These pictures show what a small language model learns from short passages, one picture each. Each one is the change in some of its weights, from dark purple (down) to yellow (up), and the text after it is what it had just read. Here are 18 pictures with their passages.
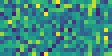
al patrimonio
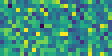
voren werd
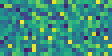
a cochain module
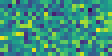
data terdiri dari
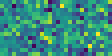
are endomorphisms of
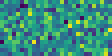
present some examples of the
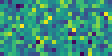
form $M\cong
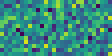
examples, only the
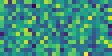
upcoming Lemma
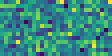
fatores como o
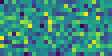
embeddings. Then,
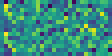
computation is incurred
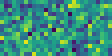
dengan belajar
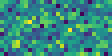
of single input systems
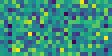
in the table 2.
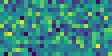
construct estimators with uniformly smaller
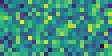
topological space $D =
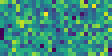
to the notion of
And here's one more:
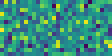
$B$ of the
